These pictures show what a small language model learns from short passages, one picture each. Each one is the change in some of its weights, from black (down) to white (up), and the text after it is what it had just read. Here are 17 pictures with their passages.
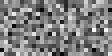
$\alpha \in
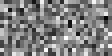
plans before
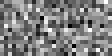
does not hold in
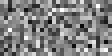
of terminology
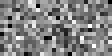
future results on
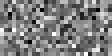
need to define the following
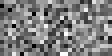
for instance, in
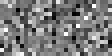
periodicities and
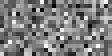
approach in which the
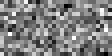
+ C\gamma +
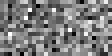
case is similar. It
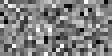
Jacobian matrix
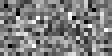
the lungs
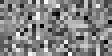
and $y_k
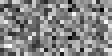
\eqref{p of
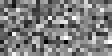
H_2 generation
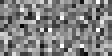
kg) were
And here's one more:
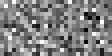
is also the same as
